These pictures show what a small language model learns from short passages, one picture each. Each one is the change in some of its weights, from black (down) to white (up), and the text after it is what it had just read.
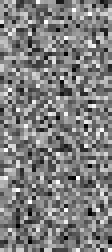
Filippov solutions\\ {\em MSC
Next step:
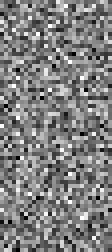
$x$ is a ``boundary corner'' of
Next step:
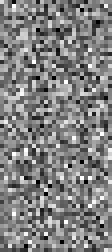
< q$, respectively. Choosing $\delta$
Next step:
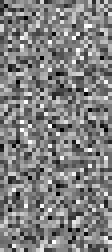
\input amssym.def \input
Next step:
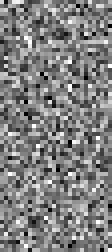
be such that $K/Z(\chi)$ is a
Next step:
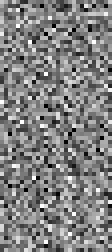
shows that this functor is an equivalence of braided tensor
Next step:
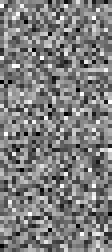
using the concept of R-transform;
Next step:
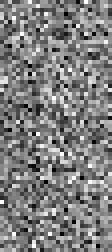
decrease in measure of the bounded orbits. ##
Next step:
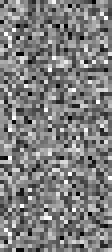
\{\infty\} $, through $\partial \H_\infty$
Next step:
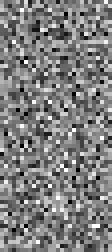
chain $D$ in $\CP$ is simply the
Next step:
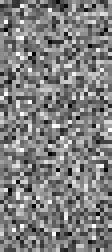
could be obtained by proving that $M_3$
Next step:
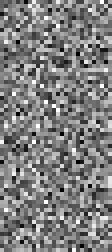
sections. \subsection{Some examples}
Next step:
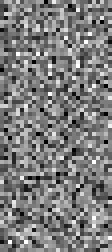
there are exactly $n$ edges emanating from each
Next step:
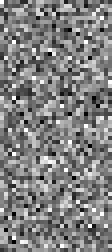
with Neumann Boundary Condition} The presented
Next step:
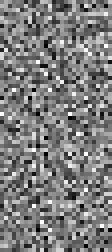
if it contains the complex conjugate of an irreducible
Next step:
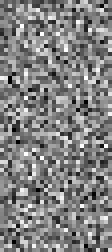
homogeneous spaces $G/G_p$---those
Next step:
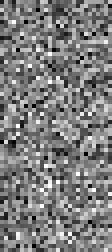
glossed as Planck's constant.
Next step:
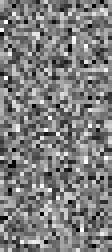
entry of $T_j$ is
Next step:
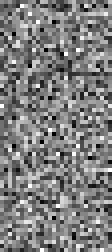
result can be deduced by duality and
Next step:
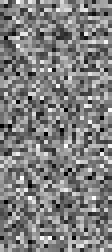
propose it can be useful to use the
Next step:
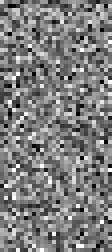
is equivalent to Conjecture~\ref{central}.
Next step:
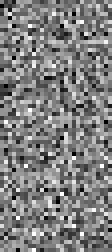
polynomial on the right side is divisible by
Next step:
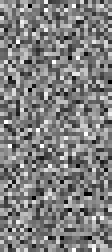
\subseteq E_2$ and $E_2$
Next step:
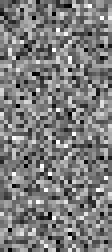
assume that $k =1$. We consider the case
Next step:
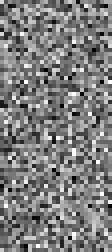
is induced from the embedding of the $k-$algebras.
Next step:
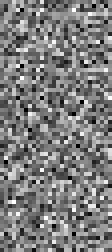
particular cases of our study. The general situation requires some
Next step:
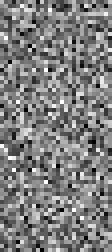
zero. Here the symbol $\lim$ denotes a weak
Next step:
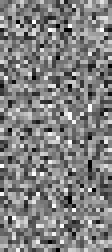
if $q\equiv 1\pmod 4$
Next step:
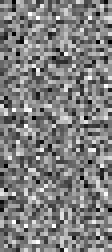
such models provide shadowing values in
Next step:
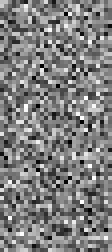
for $t \in S$, $i \in
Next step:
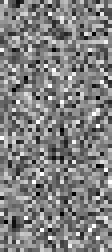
is provided and proved to be geometric, i.e.
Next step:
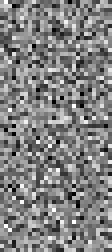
in one space dimension and obtain a minimal time for null
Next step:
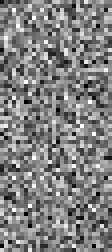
transformation; \ref{4.61}
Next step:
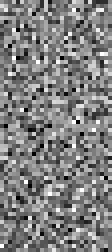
\right. \end{equation} Denote
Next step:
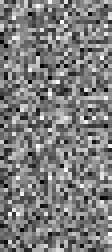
member of two triplets. \item The planes
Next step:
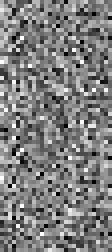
\basel{d}{i} \leq
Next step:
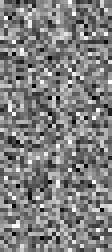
By equation~\eqref{EQ:002},
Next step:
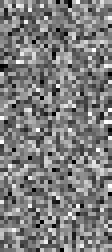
curvature of $N^{m+1}(c)$, then
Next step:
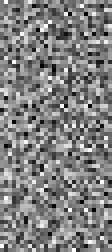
stable} if and only if for every coherent
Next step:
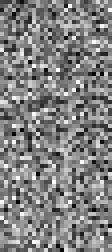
\end{cor} A continuous increasing function
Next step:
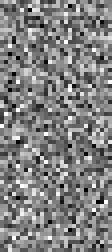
$1/n$--Dehn surgery on
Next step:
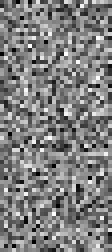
properties of Horadam symbol elements obtained in sections
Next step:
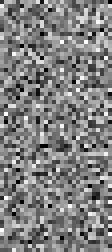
formula and wronskian for conformable fractional
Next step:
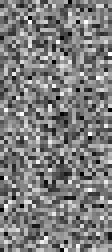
axial positions of the coil.
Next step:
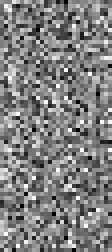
ideal of $F_{n}^{\infty}$. Hence, all
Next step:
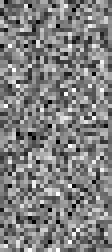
$\gamma$ such that $x=\gamma(1)$
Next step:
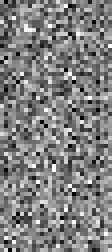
$u$ and $u_{t}$ blow up
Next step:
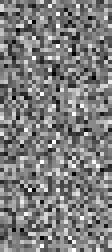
4.2: \bcor Only flat
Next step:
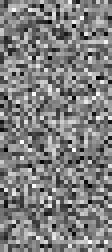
of the triangular lattice which excludes the
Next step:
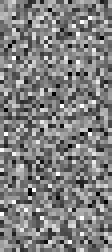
\end{equation*} (2) For any $z
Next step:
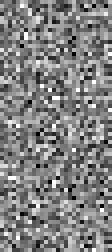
gaussian, is given by the value of the
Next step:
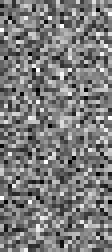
such sequences will be the main object in our next
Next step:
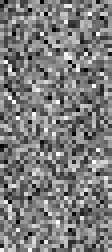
and $i_0\in\cM$ are
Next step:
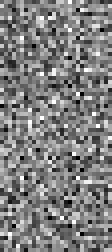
to be unimodular according to
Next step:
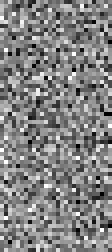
R}$ is said to be inf-compact if
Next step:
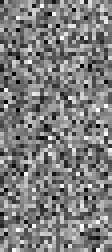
\(s\) and generator \(k\), initial
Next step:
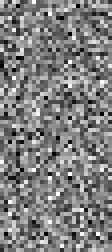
\end{enumerate} Specific examples of
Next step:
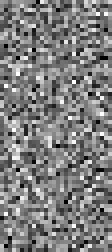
above. Since it can actually be computed in the two
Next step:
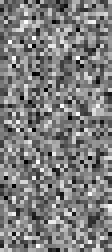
no elements of order $2$. Moreover, since
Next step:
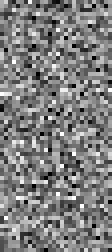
to the following estimate \begin{align*}
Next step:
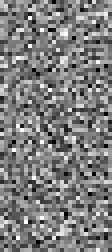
by the following equations for all $w \in
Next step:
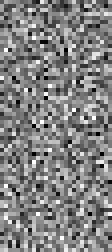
above is root compact, and there is a convolution
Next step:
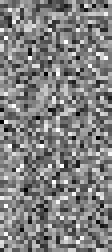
estimate with (\ref{Fr2}) and
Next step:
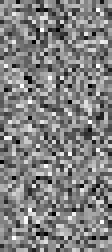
modules} Let $P$ be a quasi vector bundle of
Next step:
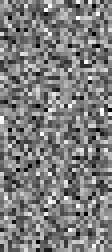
is $C-$measurable for every open set
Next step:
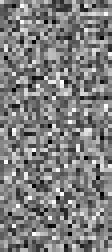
self-adjoint operator $A$.
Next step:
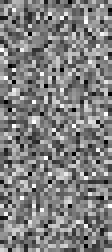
$\vert P_p(3p)\vert$ of
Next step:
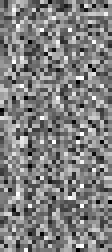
Proposition \ref{prop 2} and the fact that
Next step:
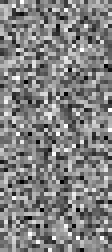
\dots\big), $$ another diagonal operator on
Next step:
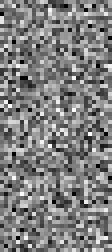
(PSD) by construction. However, the second
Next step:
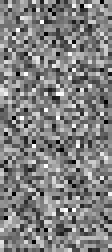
\mathbb{E}\bigl\la \ch
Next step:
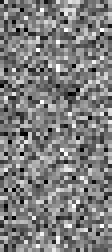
Proof of the Bieberbach Conjecture.
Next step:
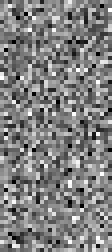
$\sigma_2 (K_V\circ \nabla
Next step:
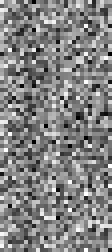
AND QUOTED
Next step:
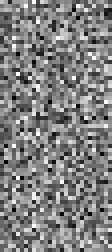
calculate. In each case, the calculation requires
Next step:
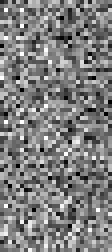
Harnack inequality, Sierpinski
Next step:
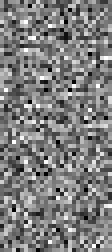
root system $C_n$, any quartet
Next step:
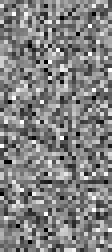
Brownian motion with known Hurst parameter
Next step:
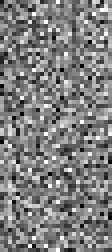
and Krzy\.zak
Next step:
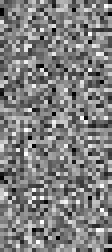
(6), arises some interest when applied for values
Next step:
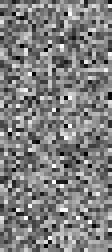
inherited from oscillation of the
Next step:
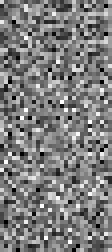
edge is between elements $a_i$ and
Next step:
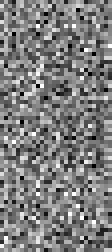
independence, Oxford university
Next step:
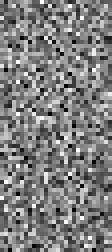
addition, $X^\sharp$ indicates the
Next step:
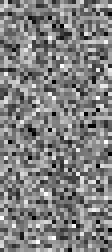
able to extend our solution past time
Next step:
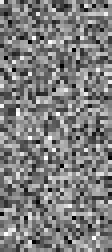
of~$x$. It implements the iteration of
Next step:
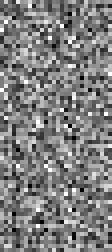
an interesting direction for future work. More
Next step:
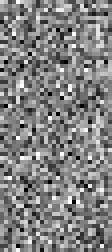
Consequently, $\Lambda^* (\mu) = \sup
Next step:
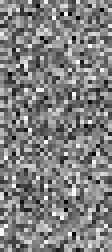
simultaneously and they are finite for any
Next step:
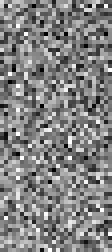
In particular, for $j \in [n]$, we
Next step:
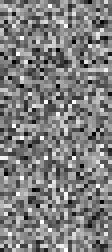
dimension $7$ that is not of class ${\mathcal
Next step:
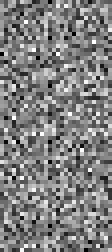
\leqsq \up I\leqsq
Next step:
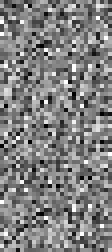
$\widetilde{F}$ and $\widetilde{Y}$ as
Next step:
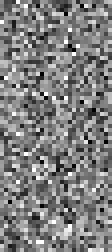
planar graph with $f_{0} \geq
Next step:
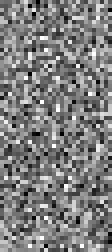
homogeneous $\Z_{2}$-degree components. %This
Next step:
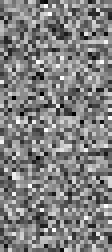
of the random field, in which the random variables have the
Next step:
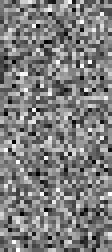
hence invertible on $X_R$. Third,
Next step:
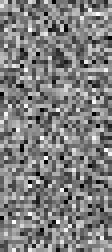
applied to matrices of any size, not just
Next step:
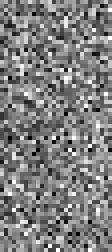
and column $(0,1,\dots,k)$, last
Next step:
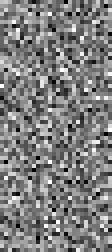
the other, the \emph{ontology} (in
